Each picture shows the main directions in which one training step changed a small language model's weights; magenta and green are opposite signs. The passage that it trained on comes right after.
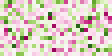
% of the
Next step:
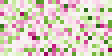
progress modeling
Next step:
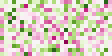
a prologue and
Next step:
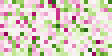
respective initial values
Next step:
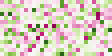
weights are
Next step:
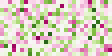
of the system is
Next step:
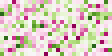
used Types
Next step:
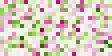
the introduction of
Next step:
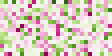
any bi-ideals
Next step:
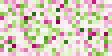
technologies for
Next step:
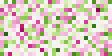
the complement of its
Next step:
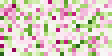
it suffices to
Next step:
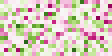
by an applied
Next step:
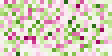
the covariant
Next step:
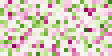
of Marine
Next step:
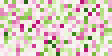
the phase of
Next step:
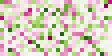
in such grave
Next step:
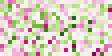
in the US than
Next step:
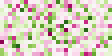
and typically used
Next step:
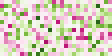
symmetry between
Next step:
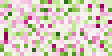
MIS from
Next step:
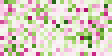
other vertex in
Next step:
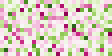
and Safety
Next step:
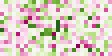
It is important to
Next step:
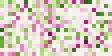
and potentials to
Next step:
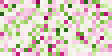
(Section 7).
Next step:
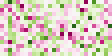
on the Fourier
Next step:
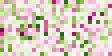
points. The conormal
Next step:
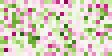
is the radius
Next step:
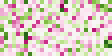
the context of
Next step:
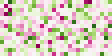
where a thin
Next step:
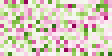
the amount of
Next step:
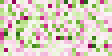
be superior
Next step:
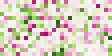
It is worth
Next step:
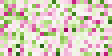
study examined
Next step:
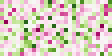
– but these
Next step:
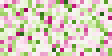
case. There are
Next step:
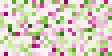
decrease the level
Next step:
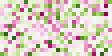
and natural environment
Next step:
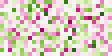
on-ramp case
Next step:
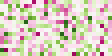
In order to reduce
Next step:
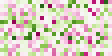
Lie derivatives
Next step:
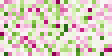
system in the following form
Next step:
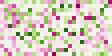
is generated by
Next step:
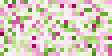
the density functions
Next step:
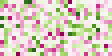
this comparative research
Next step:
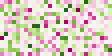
to estimate the
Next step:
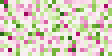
with a locking
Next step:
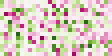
denotes that
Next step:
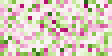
trained. In
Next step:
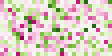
has been observed in
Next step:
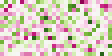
$\varphi \in
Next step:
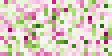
also either
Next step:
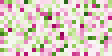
for constructing a
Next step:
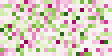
and contribute to
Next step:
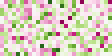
the fibres of
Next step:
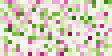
in this review may
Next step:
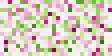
of the blue
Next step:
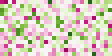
different right-hand
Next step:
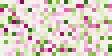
to abundant
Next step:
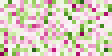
of $m$ to
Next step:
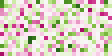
most favored
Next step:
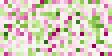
reference period
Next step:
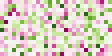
tight in
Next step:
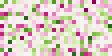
after tensoring
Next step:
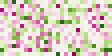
these functions depend of
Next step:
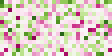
respondents who in
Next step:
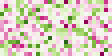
Point A has a
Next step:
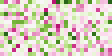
papers (for
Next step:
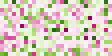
any prescribed
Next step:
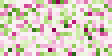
mental health
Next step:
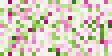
of the University
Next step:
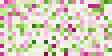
exact rows
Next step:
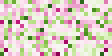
the notation be as
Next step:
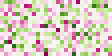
generalized with improved
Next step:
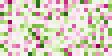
for 48 h at
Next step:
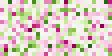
of all algebras
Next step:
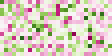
in Step 1
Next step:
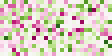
the equivalence of the
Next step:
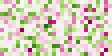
"Progress in
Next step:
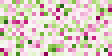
utilizes the
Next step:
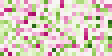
Direction III
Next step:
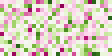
flow effects can
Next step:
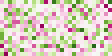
is done in a
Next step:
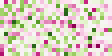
the twist
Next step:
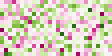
activities in
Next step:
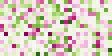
conformal connection
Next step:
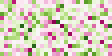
obtain the better
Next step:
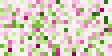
can be put
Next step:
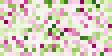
language as
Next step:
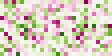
now the induction
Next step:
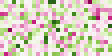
were recorded in
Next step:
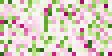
of feedback
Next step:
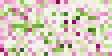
relevant to
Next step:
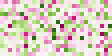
service site
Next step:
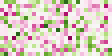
generalized in two
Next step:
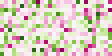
lemma. Based
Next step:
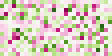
matrix (ATD
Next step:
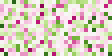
maintaining site
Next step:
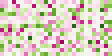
than $d$,
